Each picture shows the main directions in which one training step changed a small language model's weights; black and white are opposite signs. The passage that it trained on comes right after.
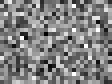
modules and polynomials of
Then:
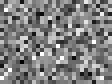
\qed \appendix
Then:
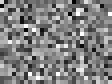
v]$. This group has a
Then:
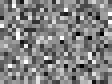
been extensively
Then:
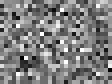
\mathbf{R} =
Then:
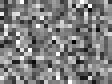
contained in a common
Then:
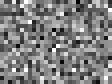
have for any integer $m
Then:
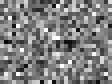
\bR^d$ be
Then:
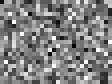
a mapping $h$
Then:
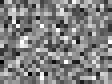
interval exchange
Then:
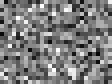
micro space).}}
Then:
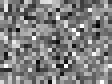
\textit{mapping to
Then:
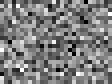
let $\varphi\in {\cal
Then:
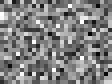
equations \eqref{eqn:
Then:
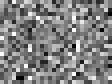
open set $D_{r}$
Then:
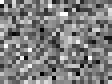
it satisfies \begin{align}
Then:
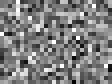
vanishes on the
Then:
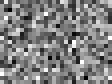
3. \end{proof}
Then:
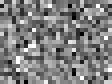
we recover a full
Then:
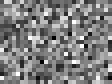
of spheres. The
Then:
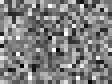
and the minimizer
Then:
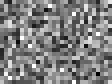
classes, each of which is
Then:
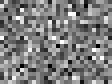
e_n \Lambda$
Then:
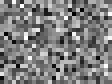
where the process $Q:
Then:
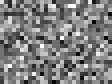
which was first introduced by
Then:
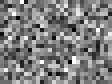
proved under realistic regularity
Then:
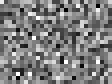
$t>0$ small
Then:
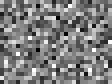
a subgraph of order 45
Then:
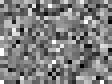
and $S$ contains a
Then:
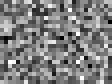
is not sufficient to consider
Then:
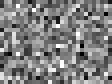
points in the intersection. If
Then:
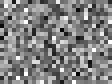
be re-written
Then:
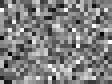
will join a big
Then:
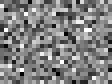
\omega_1\] for
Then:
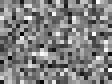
adjointable module
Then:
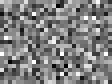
\item The operator $\vert
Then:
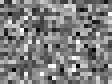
part which implies that the
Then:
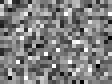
statements hold:
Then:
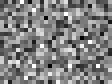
additional Brownian
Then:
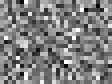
to compute the first two
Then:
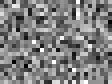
neighborhood of
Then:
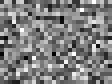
the elementary transformation that
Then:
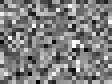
$\alpha_4$ are on
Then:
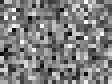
regions of unequal
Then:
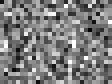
linear), which is in line with
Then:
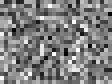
the decentralized solution
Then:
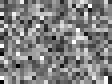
contained in $S \cup
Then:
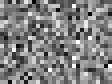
support during the
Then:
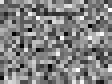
$n\geq 1$. Then
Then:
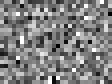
family of injections :
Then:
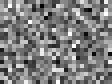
10 crossings
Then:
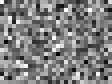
in the tropical
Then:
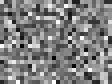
the class of groups $G$
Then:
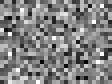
be more accurate to
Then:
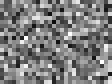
the Ricci tensor
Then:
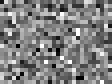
the $4 \times 4$
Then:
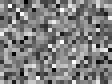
\\ Due to the properties
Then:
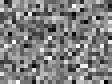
Theorem 2.4} {\it
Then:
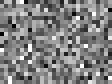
that the two types of
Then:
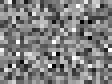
application of the chain
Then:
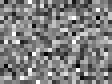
w_i.$$ Le lemma
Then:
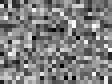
hand, \emph{if}
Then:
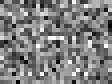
a sum of products of
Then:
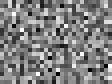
on the training dataset
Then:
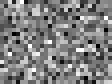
that will be useful to
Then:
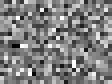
for more details.
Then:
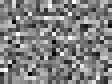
this class of manifolds
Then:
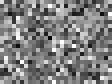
and the fixed point identity
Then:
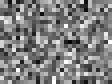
inverse image of
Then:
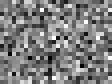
segment is a {\em
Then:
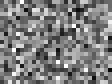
ascent of $A$, the
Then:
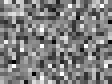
decreases considerably the
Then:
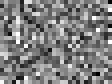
number of edge edit
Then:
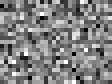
certain coefficients as smooth
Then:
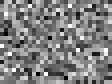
nonnegative integer
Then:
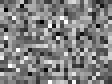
\hline \end{tabular}}
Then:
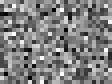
and \begin{equation}
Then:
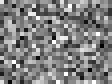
$g$ be a monic
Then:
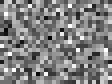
nonnegative integers
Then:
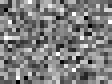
each proof (this cannot
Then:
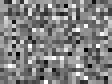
for matrices of compact groups
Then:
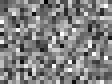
we only desire the order
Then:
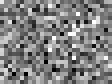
by $\BX$. We denote
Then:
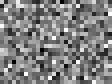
p \cdot K^{\times
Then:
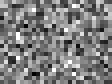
Moon introduced a
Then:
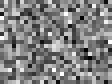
and Miyaoka
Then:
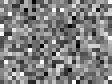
manifold carries also
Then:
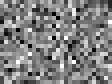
domain of $B$, the
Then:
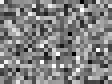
$l\leq k$ and
